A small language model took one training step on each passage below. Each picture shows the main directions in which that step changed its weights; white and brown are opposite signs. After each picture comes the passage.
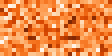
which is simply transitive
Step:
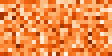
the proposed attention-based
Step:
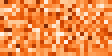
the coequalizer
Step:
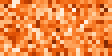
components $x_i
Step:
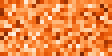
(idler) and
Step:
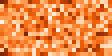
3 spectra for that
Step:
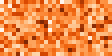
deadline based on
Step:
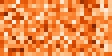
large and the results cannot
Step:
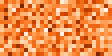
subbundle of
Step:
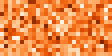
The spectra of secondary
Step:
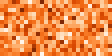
numerical solutions were established.
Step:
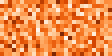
be chiefly
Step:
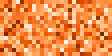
continuous sample paths and independent
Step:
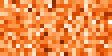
outer wind into a nearly
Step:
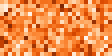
are connected by an
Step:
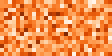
may be interpreted as a
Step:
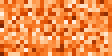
Conjecture is proved to
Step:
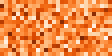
In the study of
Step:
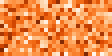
a morphism $({\bf
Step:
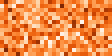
in the network and an
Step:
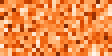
single digamma
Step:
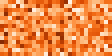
is not equal to
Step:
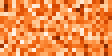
a strong el-ph
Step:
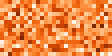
obtain the Noether
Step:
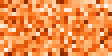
minimization problem has
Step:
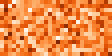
\log N +
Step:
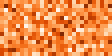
Foundation under Grant
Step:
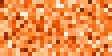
IRX relation changes from
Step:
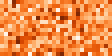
while temporal information is less
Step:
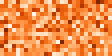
| | specific heat capacity
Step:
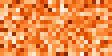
$z \in
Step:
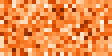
from a $Z$-
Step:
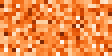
of the lower-frequency
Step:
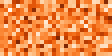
and including the theoretical
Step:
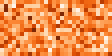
a cut-off frequency
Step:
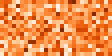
to the connection map
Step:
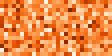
block that integrates the
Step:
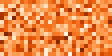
the complexity of their algorithm
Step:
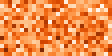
from the explicit expansion
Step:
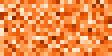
the special properties of
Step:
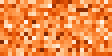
nesting vector
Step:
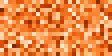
the deposited material
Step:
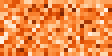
set $X$ of
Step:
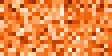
a Tip-cast
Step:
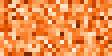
is well-known
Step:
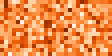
southern and
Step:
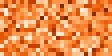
cohomology objects of all
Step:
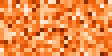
proposed, and then its
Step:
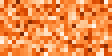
deconvoluted for
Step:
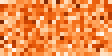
that the fractonic
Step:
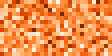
$Z$ contains orbits
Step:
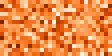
VMS data from
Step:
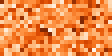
for all ions
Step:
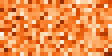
correct with incomplete
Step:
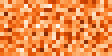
This project addresses the
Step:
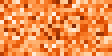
we show that in the
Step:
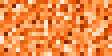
2-core CPU.
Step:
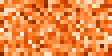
reject the other.
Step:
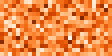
set of particles initially
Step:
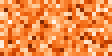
Alternatively, one
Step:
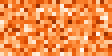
Let $\bo\in
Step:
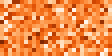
with $n$
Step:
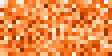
of unipotent
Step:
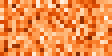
contribute and there is
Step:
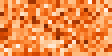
The statement of the
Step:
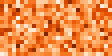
ATLR at
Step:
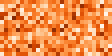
the fact that in all
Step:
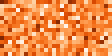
with $2s<
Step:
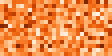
traces using 50
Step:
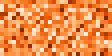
the size distribution, depending
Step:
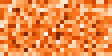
Fe stellar production and the
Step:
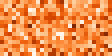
been suggested to be an
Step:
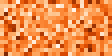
by $\Pr$. The
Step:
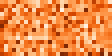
When combining different planet
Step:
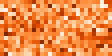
the pairwise user interaction
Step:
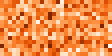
speaking, they exhibit
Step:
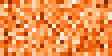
in knowledge transfer;
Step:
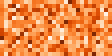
is generated by the
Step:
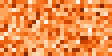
images in terms of
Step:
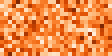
presentation and also to
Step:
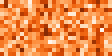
optimized SW and
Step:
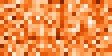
in the case of restricted
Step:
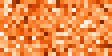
and $x$ to
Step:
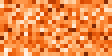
of the convergence of the
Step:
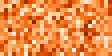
full line and red long
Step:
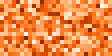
this provides a model of
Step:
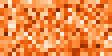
started the CA
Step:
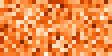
of the transformer
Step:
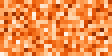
studies, are required to
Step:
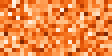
multiplicities for components of
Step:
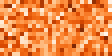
acknowledge computational resources from
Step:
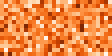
additional variables, such that
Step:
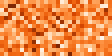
which is expected. The
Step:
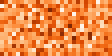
reflexive Banach
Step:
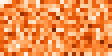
be described as follows:
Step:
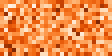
which establishes a connection
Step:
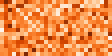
configured as
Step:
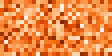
of the count rates by
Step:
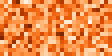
solution corresponds to the
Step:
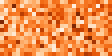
present a detailed analysis in
